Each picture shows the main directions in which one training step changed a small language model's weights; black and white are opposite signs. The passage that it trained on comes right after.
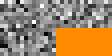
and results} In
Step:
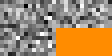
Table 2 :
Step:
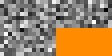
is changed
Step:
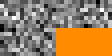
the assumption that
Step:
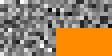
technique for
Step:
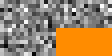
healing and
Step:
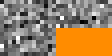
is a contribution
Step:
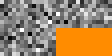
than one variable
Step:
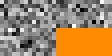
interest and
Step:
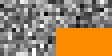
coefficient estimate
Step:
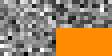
used TEM
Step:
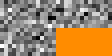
roots of
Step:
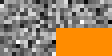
is obtained from
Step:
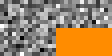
where each element is
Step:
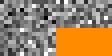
and $d$
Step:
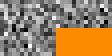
all proposed
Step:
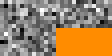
two solvers are
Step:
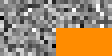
wishes for
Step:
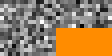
increases length
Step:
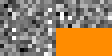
any distinct
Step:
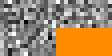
and suppress
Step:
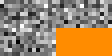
is replaced
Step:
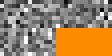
mm that
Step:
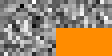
Aug 1.
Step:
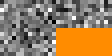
shorter than
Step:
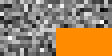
distributions are
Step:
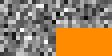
of the day
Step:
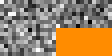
and the information from
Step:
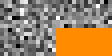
with better
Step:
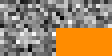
two follow from the
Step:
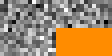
of Braun
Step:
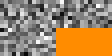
the end of an
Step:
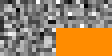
edge states does
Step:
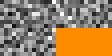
the income
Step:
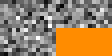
then analytically
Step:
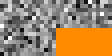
If we consider
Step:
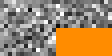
one, the
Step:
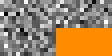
this formulation
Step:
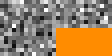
possible correlations
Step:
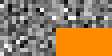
b , with
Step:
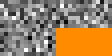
the space of such
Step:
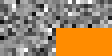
observed to be a
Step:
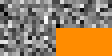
$\Lambda =
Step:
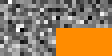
improve interaction
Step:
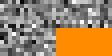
corresponding allowed
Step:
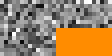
of the singular
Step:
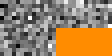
different from each
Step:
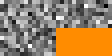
be proud of
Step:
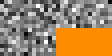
in Section 4,
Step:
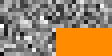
compute the observed
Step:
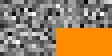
this note we
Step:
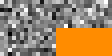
best be
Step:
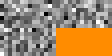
equations. As a
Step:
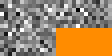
this study was
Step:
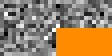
one finds the
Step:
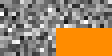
these operators are
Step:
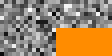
during the
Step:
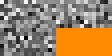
for image
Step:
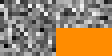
example, in
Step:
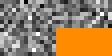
lower than that used
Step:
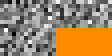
partitions of
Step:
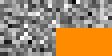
The pion mass
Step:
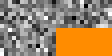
while creating
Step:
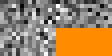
converter. In
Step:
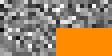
in agreement
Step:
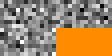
reach the
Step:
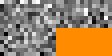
parameter space for the
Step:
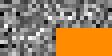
the solutions over
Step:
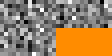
a limited
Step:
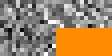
A$ is
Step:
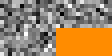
same compound
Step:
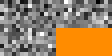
dynamics of a
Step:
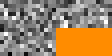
the CG
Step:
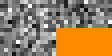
were obtained from the
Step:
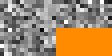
The integrated
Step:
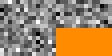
probability would
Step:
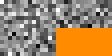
and put
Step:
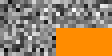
state, described
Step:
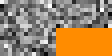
be such that
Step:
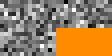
the nonlinear
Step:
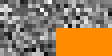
many researchers in
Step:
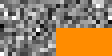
the proof is now
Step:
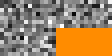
of Steps
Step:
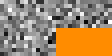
Given the
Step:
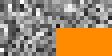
Analysis of
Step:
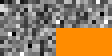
model its computational
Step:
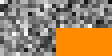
be interpreted
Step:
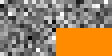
hand, the
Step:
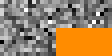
scaling action
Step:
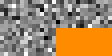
interaction to
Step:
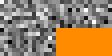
and albedo
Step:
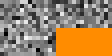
par with the
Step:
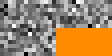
Consider two
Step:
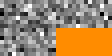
mesh by
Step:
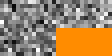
$ and to
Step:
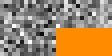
The novelty
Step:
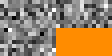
the cost of
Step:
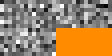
generated from the
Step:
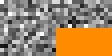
and knowledge of
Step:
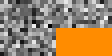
varied by
